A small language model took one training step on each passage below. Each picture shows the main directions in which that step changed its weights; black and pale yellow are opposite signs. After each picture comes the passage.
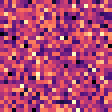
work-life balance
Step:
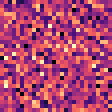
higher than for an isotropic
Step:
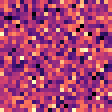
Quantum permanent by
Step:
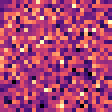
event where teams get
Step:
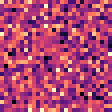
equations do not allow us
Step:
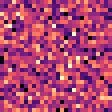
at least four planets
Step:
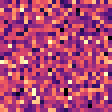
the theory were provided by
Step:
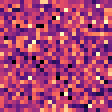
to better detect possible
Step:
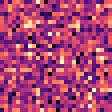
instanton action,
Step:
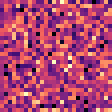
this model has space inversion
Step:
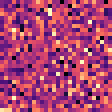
have too many proposals
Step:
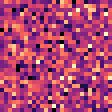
EOB theory.
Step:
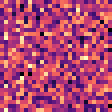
the SiPM readout
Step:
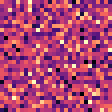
its trajectory in the
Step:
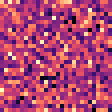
denoted as $\Gamma,
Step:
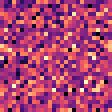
Participants were
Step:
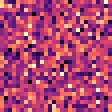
anything about systematic
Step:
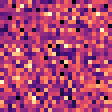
latest position and energy
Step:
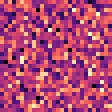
than in the case of
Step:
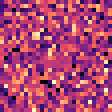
with right-handed
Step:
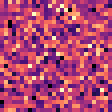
electrons occupy all the
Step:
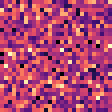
the use of higher order
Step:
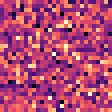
this nonlinearity and both
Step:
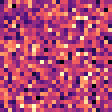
pressure differential of the
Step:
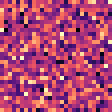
the effective Lagrangian for the
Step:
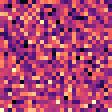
Arrows indicate momenta
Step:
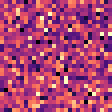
well-known in
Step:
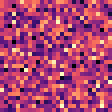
backend SMT
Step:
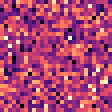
mass $\mu$. We
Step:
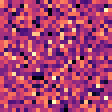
having in mind
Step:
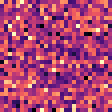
objects. Their parameters
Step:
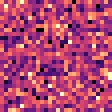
system shall be placed on
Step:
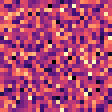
further exploration,
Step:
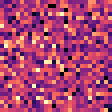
images from patients
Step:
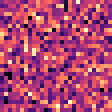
of a hyperreduced
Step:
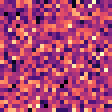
content in electromagnetic equilibrium
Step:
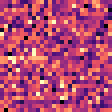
equations also yield structures with
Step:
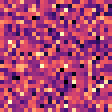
smaller. The limiting
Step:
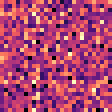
our system, phase transition
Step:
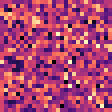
in excess of 30
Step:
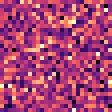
important as the LO
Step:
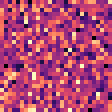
the sum of the log
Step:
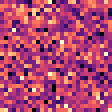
state to decay to a
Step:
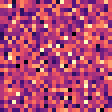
atmosphere is almost
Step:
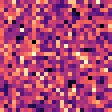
physics of the Universe,
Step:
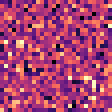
Nevertheless, the canonical
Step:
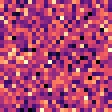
be large (small).
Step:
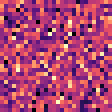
damage. We
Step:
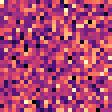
the torus,
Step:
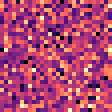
quantum spaces will be the
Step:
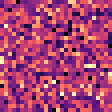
not broken. In
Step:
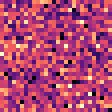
fluctuations of the signal during
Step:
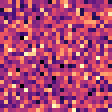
the conjunction of
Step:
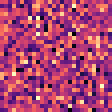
drive the phase
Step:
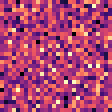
which is maximum around
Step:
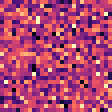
scheduler for
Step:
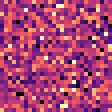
M.Sc. and
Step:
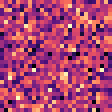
the analysis according to the
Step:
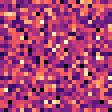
is still stable under a
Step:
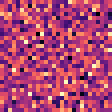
pair in the standard image
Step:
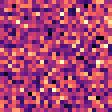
and estimated the tip
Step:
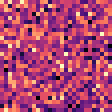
to be performed without
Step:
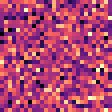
neutrino NSI avoiding
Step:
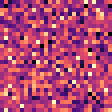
We show in this paper
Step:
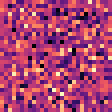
ratio, the standard
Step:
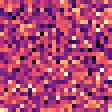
from a different perspective,
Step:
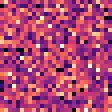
for the MFPT
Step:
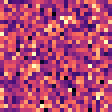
observed for $\Delta =
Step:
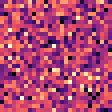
estimate error are derived as
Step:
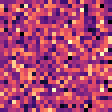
that figure, must be
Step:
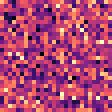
applications including data storage
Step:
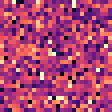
due to cavity losses and
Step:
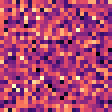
the normalisation of this
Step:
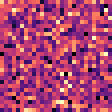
irreps appearing
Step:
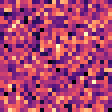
of radiation transfer is an
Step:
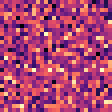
simulated datasets corresponding to six
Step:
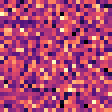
S4): except for
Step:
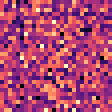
spins and excitation energies
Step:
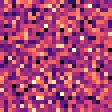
vortex cell. In
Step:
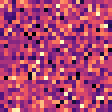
reducing traffic congestion and
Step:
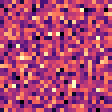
propagating further. The
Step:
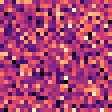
arises in a significant part
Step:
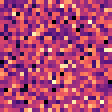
SIO elements have a
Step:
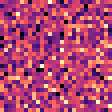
the Maltese
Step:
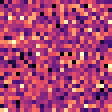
into account by describing the
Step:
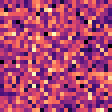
to have an orbital period
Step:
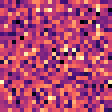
and so on, with
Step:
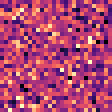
from fits to the
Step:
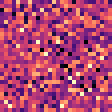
the Fermi level is
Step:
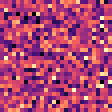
of dense accumulation
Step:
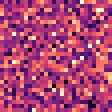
$\beta$ still
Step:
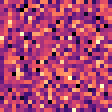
$$ In the particular
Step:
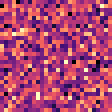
would require about 3
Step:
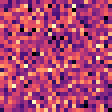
Notably, the
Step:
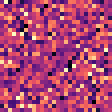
points derived from the
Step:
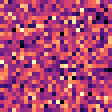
significantly different. Here,
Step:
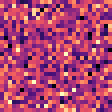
state dynamics.} The
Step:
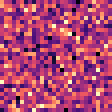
as a scaffold
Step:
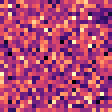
used to label different
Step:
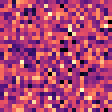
coincidence counts and
